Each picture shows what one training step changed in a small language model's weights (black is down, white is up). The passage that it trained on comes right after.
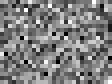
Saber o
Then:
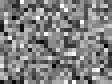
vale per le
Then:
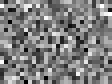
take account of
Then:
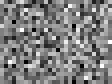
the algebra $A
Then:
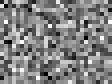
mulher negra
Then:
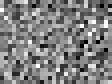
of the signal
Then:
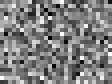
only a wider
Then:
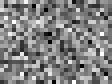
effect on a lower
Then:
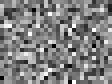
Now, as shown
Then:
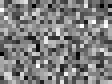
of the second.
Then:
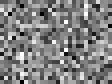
globally bounded
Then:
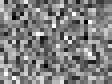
cost of a
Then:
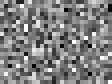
para um advir
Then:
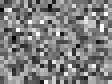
time series of
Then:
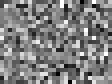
indeed, the
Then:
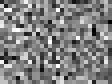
24 milligramm
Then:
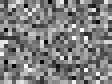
defined by $$
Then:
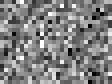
each}\ i.
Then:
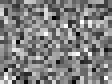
chains, or
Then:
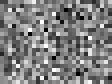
factorization, and
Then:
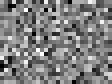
a estas
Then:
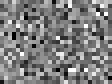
definition does not
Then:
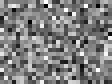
the following result:
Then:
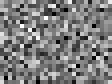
can solve various problems
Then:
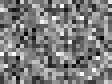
not have to
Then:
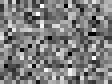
There is also a
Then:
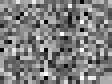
implementation, with
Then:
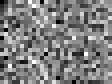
s) \geq
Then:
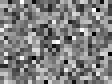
$\varphi$ after
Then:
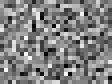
v Ukraini /
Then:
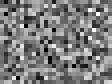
study aims to
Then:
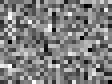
recurso de
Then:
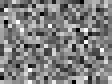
Section 3 we consider
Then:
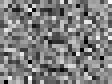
booktitle =
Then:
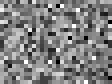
op leren
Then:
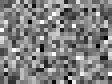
va tarbiya
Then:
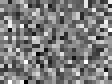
showing the estimation
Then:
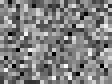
the same test function
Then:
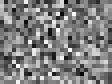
factor of genus zero
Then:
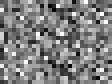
in correspondence with
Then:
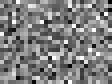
еще до его
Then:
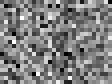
bu holat
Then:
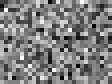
because additional sensors
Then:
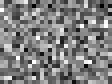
of the initial
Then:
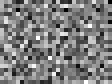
of international
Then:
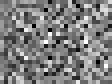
homology group. We
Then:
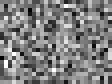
noi facem
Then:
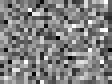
The constitutive
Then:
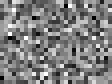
this, let
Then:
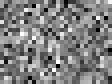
analytic classes). On
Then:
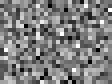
in our formula for
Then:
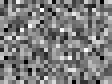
to \moneq
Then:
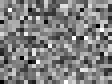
lineare tra
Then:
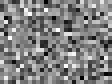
predefinir el
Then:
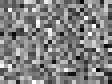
normalidad de
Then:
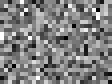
$\nu$ are
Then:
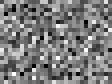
but not least:
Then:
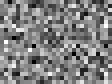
the number of
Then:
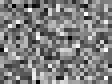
in Example
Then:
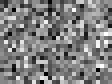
rank distance code over
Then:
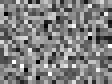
и бюст
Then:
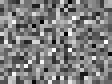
Xuan Tho
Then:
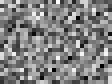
the preprojective
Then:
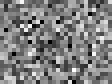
for the fibration
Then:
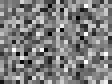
convex structure induced on
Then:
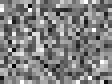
complex coordinates are
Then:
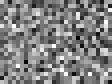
the other hand,
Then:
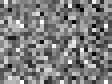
But it was already
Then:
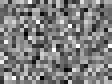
Rat} for
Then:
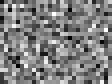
dai vari
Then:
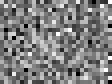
exponentially stable}
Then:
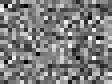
is also in
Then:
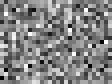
на підстави
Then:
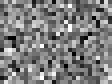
other words, for
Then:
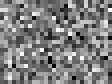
precisely at this point
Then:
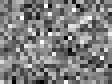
copies. We
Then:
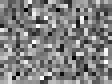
both the old and
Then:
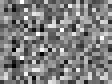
over $L$
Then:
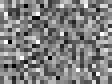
follow that $
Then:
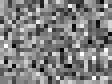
consider the long exact
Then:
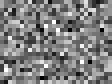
prophets such
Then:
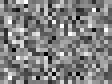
eigenvectors of
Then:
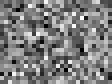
QTL mayor
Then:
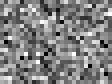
ravishda amalga
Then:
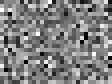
том числе
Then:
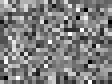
nog niet
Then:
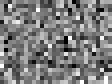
given in the literature
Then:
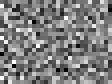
management of primary
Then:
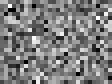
and let ${\bf
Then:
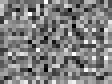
In particular, consider
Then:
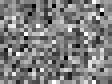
Leone -
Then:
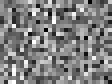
Medical and
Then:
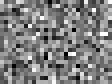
embedding and Proposition
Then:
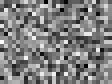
Journal of Applied
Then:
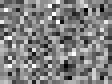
uning organlari va
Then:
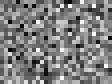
No cumple n
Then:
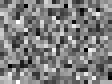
result of this kind
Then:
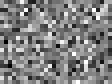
$\mathcal S$.
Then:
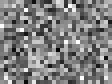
all $s
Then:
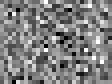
materiallarini bayon
